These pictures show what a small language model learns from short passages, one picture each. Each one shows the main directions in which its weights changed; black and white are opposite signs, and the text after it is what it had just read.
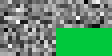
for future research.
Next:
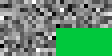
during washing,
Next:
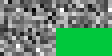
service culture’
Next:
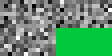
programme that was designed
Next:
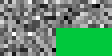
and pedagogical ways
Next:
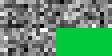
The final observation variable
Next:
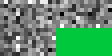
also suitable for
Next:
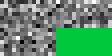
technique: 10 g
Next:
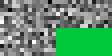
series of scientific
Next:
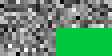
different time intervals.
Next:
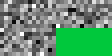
formation of a free
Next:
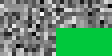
their attributed is
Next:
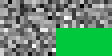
has a visual and
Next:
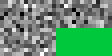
seminary must be
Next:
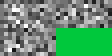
the Head of
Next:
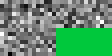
your responses. It
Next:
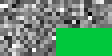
obstruction followed by
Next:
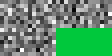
digital preservation.
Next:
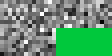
VLE success.
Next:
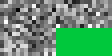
heart rate detection
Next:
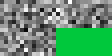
domestic, irrigation,
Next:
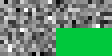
technology services,
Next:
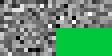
of 120 participants using
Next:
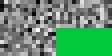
methodological rigour through
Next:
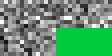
and make a
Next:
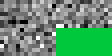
getting one of
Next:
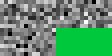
pandemic era in
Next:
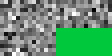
usually have lower levels
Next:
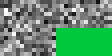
by Vascular Flow
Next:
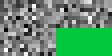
dark energy density
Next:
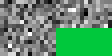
image. Moreover,
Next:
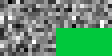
value lower than
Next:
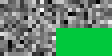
their ESG
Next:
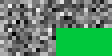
Wrote the
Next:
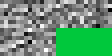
above Direct
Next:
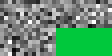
in the device,
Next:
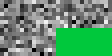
was presented in the
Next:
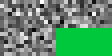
CRM is
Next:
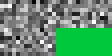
been mostly concerned with
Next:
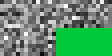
Fig. S3
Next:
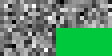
management process was not
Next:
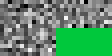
out. All students
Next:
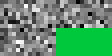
\quad i,
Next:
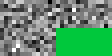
presentation of numerical data
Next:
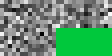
experience of the study
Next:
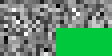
the data reported in
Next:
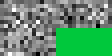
the money they
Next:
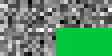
improve psychosocial
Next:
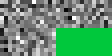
but a data model
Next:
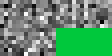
designed to assess
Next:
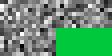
Percentage within literacy
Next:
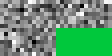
as braid
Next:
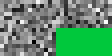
of parameters have been
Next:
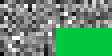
three dimensions of
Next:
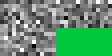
the partition function
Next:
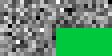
that mindfulness
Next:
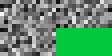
thermal loss. When
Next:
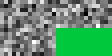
content decreased during storage
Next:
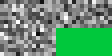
the MOMENT
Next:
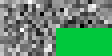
dill appearance,
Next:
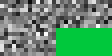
major staple
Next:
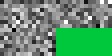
the posterior
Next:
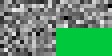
of yellow
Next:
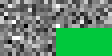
specific form of language
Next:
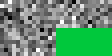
lowered the
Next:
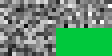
to consider is the
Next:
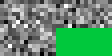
the mark.
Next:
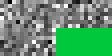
highly or lowly
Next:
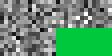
economic growth in
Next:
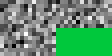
largest milk producing
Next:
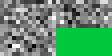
on integration of fuel
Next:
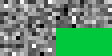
allows for more
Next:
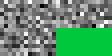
and other comparative studies
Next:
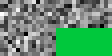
ligand by
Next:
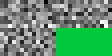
patternation lesio
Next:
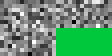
the growing of products
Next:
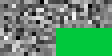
approach that emphasizes
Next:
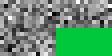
trends, however,
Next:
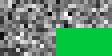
than 75% of
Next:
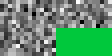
religious communities considerable
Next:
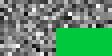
analysis, and operational
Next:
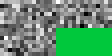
fat reserves
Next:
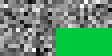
computed as explained
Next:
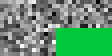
ovalis -
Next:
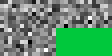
have an impact on
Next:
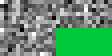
flight test,
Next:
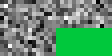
through interactive videos
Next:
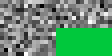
as to how much
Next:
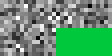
This aspect of
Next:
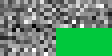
students, respectively.
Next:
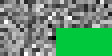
We assume that there
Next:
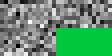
K_b is
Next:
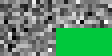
Howard, a
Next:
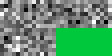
watermark for embedding
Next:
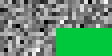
Water is fed to
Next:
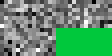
out in the
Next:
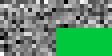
life Results: Out
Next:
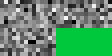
availability system monitor the
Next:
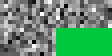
Proceeds from
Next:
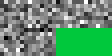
other interventions while developing
